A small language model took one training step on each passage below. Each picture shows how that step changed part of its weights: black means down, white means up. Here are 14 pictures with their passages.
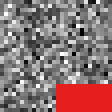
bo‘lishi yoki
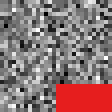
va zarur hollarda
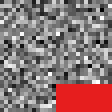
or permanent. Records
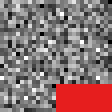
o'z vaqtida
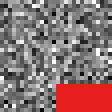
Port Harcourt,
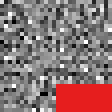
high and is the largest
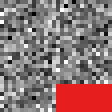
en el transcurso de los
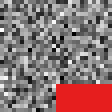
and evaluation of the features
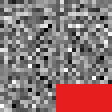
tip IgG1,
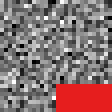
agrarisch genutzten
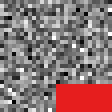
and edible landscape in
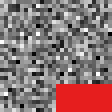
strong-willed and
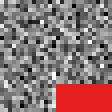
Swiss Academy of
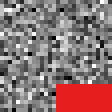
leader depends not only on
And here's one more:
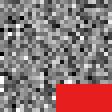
Oral PG typically
